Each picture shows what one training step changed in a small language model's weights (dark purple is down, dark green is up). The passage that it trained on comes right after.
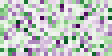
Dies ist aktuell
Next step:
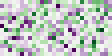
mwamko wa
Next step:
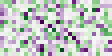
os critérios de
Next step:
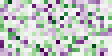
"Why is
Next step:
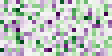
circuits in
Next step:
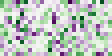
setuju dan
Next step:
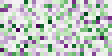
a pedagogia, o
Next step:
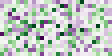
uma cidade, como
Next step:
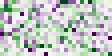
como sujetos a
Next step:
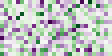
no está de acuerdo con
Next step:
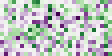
qayta ishlash va
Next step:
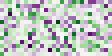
elements in these
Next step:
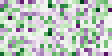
respiratória e
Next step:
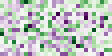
hikoya qilish
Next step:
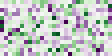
esteja centrado
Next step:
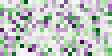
Аннотация: В
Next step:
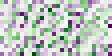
Sciences Social Sciences Journal,
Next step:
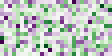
rapidez e
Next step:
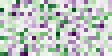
є далеко
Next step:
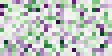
os desafios do
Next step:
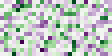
spielt neben
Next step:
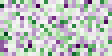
Пэн доктор
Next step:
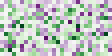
приготовления пищи
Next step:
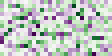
para investor sebagai
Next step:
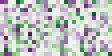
la qualité de
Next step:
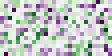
Patna district
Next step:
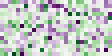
da Conceição;
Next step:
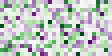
активности, что
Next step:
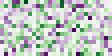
boshqa moliyaviy
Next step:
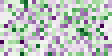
shu bilan birga uning
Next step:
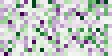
misralarda fikrning
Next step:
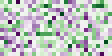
saat ini menjadi hal
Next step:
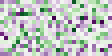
yang akan dilakukan.
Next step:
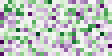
Department of
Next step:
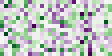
el caso de que
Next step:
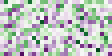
sifati va samaradorligi
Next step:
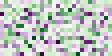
yuqori ekanligini
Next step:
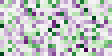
juga netral,
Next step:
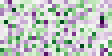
форме характерно для
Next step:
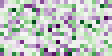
object of study –
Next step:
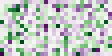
как производителей,
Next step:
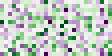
develop and implement effective
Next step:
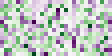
itiraz olarak
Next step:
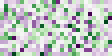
yakun topadi.
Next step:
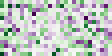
the racist use
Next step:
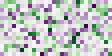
le Fonds
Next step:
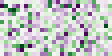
de Linares y
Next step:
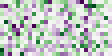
que faut-il
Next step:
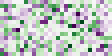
o restrito número
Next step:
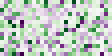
for effective management control
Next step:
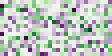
jarayoni samaradorligini
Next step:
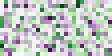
manera "qué le
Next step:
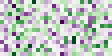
zur Ausbildung von Lehrpersonen
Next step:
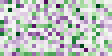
pembelajaran langsung
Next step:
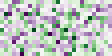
in dejanskim
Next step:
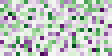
yetdi va umumiy
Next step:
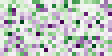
руҳ фақат
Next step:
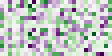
está prevista por
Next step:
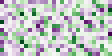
için beslenme
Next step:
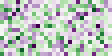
estudo pelos seguintes
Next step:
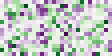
nova língua,
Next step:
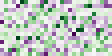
asar bo'lib,
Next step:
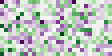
el efecto directo
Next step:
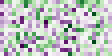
tomonidan olingan yoki
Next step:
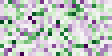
tujuan mencari
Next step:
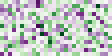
Dose única 12
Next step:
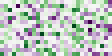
jarayonini yanada
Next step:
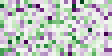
малых доз,
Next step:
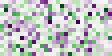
de Comercio
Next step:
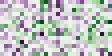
samaradorlikni oshirish:
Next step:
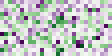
доход. К
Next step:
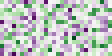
ja vedä
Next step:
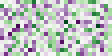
del juego los
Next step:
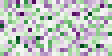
risco para o
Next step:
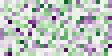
alamız degen
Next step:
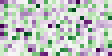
são consideradas indicadores
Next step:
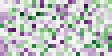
de referencia como las
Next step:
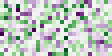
participação em duas
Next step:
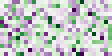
concluido puede ser
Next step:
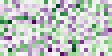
zicht op de
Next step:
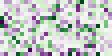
estudiado, su
